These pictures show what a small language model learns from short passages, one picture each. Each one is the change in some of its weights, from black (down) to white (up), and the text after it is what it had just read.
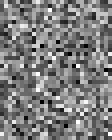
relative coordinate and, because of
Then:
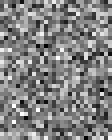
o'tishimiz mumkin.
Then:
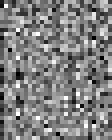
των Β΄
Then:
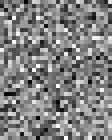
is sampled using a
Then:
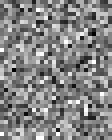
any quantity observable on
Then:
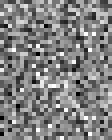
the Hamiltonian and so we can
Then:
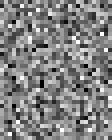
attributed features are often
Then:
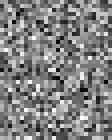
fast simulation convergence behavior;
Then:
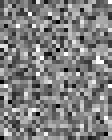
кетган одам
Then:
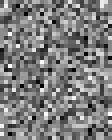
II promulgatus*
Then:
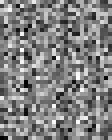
highest possible resolution the
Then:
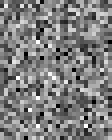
puede ser una de las
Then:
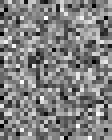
cambierà la
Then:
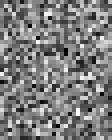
Thomas, K.;
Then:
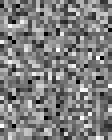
strategy's causal effect
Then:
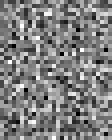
authors. \appendix
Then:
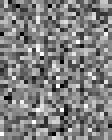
within group} \State
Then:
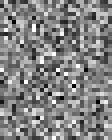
these next-generation observations
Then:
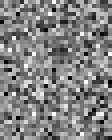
olmasligi mumkin. Bu
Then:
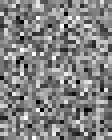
local extrema which seemed
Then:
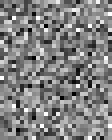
is satisfied for some
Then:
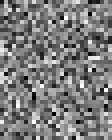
5) shows that the emission
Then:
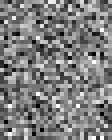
so until now it has
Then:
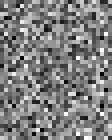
do aplicativo usadas,
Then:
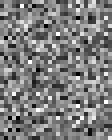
rels zanjiri,
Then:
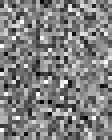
большая доля
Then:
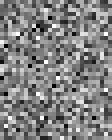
example, some people
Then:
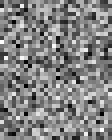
signal in the silicon
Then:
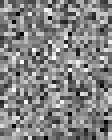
differences in industrial
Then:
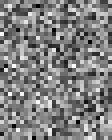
Eleitoral A
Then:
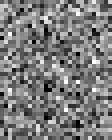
Adelberger \&
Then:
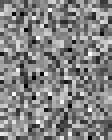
of the height of
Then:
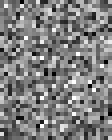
organizmiga ijobiy
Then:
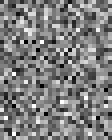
Применение метода
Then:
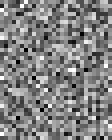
holons within the charged
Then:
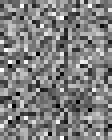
to a classification with one
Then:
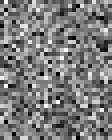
moments along the width
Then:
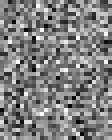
contrast, the interval between
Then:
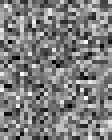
International University of Foreign
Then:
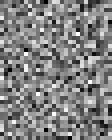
Bu qismda bayon
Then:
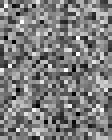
pulses arrive before
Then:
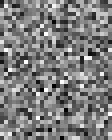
on the DIC values,
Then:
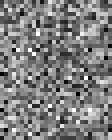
dat de accountant in het
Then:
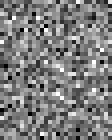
is amplified cycle by
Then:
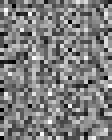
МКД. За
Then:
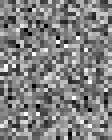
other induction-based
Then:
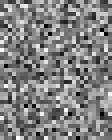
the heave and roll
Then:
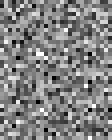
barqaror asosiy
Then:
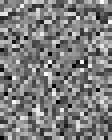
braiding because the
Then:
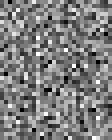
$X,Y$ and
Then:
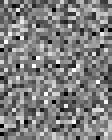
dapat disimpulkan
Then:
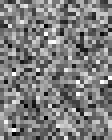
the right to withdraw
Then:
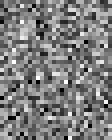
desa wisata
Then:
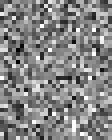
in which prolonged
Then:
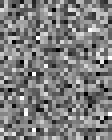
ilmiy lug'atlarga
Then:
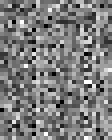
explore here, is that
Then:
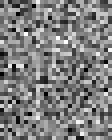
runs over all the elements
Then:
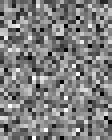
ва ривоятларида
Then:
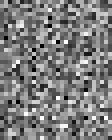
identity, therefore, it
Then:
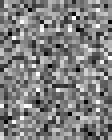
advento das duas
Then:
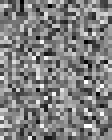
Then $\rh$
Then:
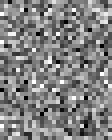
and PT. Adhi
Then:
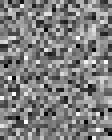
ikki guruhga
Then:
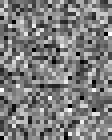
active mirrors [73,
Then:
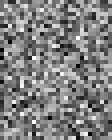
the dynamics (right).
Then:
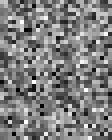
Gaussian distribution with variance that
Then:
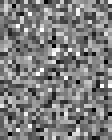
фільмі створена
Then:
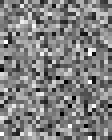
social e econômico no
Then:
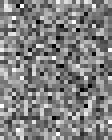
total synthesis of
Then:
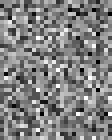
mag) is more than
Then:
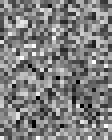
computational resources. In addition,
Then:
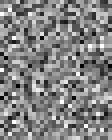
U Hindiston hamda
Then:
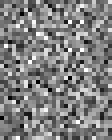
площадки для
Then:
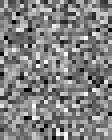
configuration (e.g.
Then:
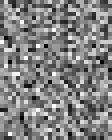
peak is proportional to the
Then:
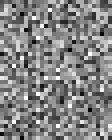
of the medium, and
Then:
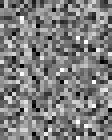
yang dihadapi oleh
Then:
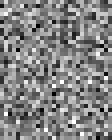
câme olup
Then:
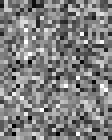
la posibilidad de
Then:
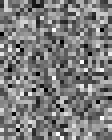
la importancia y valor
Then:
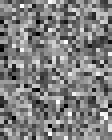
soit le cursus
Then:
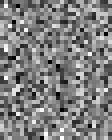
represent strong absorption, while blue
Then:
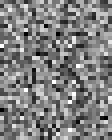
the curvature damps the amplitude
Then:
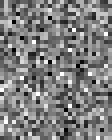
values from soft tissue
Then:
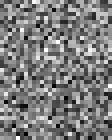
well as outside) and
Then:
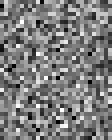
contain numerator factors,
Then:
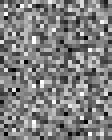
e retoque:
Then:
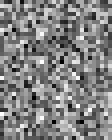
The good agreement between the fit
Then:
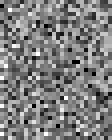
building and testing
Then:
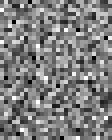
networks and Bayesian
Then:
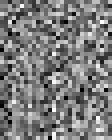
die Figuren nicht zu
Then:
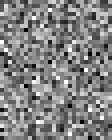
of the ring. This
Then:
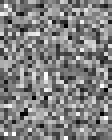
CI. This is highly
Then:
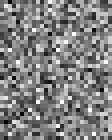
for all $s$, then
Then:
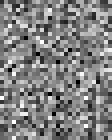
influence team performance.
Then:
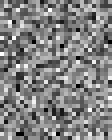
are changed, whereas
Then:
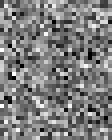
on $M$ horizontal
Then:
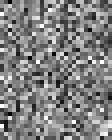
and for small degree values it
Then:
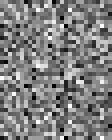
by the analysis of the
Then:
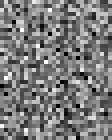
measurements and from the Cu
